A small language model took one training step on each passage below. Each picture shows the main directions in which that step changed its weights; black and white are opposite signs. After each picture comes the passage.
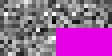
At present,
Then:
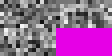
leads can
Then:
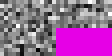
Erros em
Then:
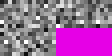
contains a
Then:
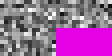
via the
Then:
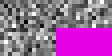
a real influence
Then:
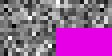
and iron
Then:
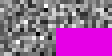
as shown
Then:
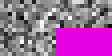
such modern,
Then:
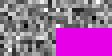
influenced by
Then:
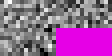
are entering
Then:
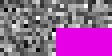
base di
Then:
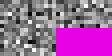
O autor do
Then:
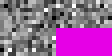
from discussions
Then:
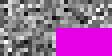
the FT4
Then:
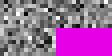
HCL were
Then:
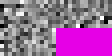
means tend
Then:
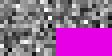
main focus
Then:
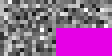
be the word
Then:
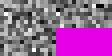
of the resulting
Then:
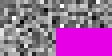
held in
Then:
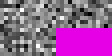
provide strong
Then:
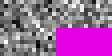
analizado la
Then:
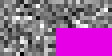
a produção
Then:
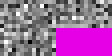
among the
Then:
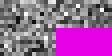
discovered that
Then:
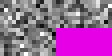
The paper
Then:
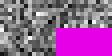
world which
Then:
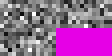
responses of
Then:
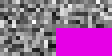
learn about
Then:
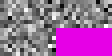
for engaging
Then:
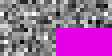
publication of
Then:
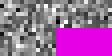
from a more
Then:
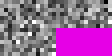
o seu
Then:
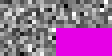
= W$ were
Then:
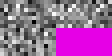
beragam dan
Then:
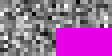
le taux
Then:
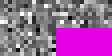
literature of
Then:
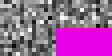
and finally
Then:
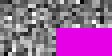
in those with
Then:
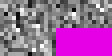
The study therefore
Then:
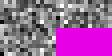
works, the
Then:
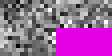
performance in the
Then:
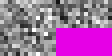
which requires
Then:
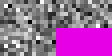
least as
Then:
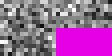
the isolated
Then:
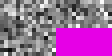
demandas do
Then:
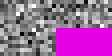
can be used as
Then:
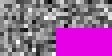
day 7 was
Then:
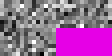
su decisión
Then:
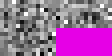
significantly to
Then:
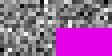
than three
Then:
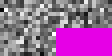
of pedagogical
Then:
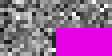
the study of
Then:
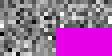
them very
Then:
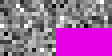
istilah main
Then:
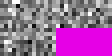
their interests
